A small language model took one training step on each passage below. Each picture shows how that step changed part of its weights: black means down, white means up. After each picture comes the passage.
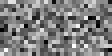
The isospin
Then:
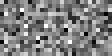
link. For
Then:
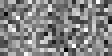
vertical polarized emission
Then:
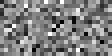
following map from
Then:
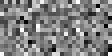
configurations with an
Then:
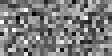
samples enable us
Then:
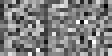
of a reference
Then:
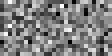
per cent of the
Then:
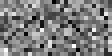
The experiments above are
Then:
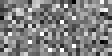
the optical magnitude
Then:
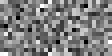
design of turbine
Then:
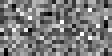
vortices are
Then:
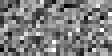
given by $\Delta
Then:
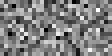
walls, we
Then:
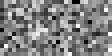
in the spectrum of
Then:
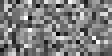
era. In
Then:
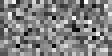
in holographic
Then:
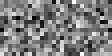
The constrained linear terms
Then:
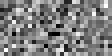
the program is
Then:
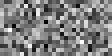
(from the
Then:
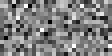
wavepacket in
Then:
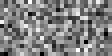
related to a large
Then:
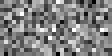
our approach outlined
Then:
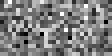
a Gaussian
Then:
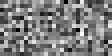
away from the
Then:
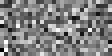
selection functions,
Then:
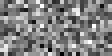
coupled to
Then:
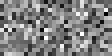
to 30 different
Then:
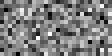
momentum is related to
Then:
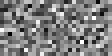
spacing, and
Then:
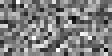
perturbed and the
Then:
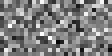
single particle at the
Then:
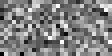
the number of observed
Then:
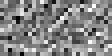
summary, the
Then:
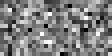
is then converted
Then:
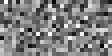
pattern by
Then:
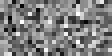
ratio $\frac{\lambda
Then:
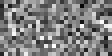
of turbulent
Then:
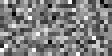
image. In the
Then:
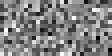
and 3D systems was
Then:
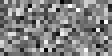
on a possible QG
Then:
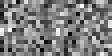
of $r$ from
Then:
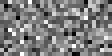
finally, within
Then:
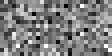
becomes finite.
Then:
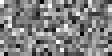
context types,
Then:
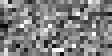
sec from the start
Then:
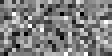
kelvins between
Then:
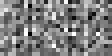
\\ \hline V &
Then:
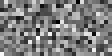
complex fermions
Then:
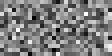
We note that such
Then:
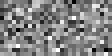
the component of the
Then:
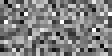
fourth level, which
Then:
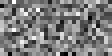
To enable this,
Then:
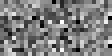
The temperature of the system
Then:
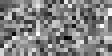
to the origin of
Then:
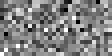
the spin angular
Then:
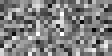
to the binary
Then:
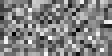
the Bose gas below
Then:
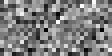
leads to the
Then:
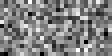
related to a
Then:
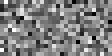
domain. These
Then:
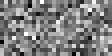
optimization of both the
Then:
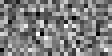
bias current
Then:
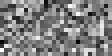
we retain the
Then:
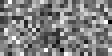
a theoretical point of
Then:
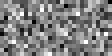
thus conclude that
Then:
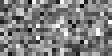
non linear effects.
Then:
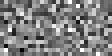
real, positive,
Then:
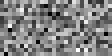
correlation functions in a
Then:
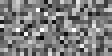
well as remote
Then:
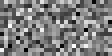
insulating phase with
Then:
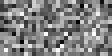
that is, the
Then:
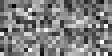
is another
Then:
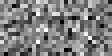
Combined with the
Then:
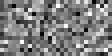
is negative than
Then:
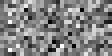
stable in the
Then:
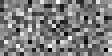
splitting of
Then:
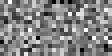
column to left
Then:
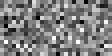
Berry phase
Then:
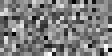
Our basic fit
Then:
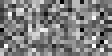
in the conduction
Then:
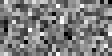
Z$ takes the
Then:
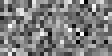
low pass filter
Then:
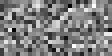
to the parent
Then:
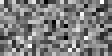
shadowing in
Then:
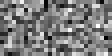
we have to consider that
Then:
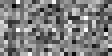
replaced by
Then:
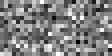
explicit calculation
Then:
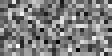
forward to explain
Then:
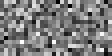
data may occur when
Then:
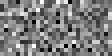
between $U$ and
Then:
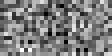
from a collection
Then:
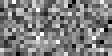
in contrast with
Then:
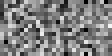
of nonzero
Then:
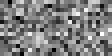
some extra function
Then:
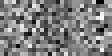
data analyses and
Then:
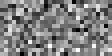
we focus only
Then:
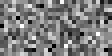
taken into account
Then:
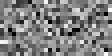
total space requirement
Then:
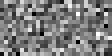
reactions occur
